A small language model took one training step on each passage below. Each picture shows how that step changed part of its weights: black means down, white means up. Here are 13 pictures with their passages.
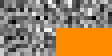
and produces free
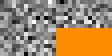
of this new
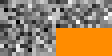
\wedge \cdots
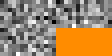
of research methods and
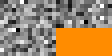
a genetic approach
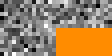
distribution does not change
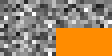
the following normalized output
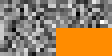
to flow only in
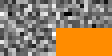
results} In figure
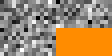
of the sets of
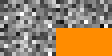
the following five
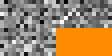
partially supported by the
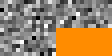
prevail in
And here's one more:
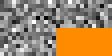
of the universe
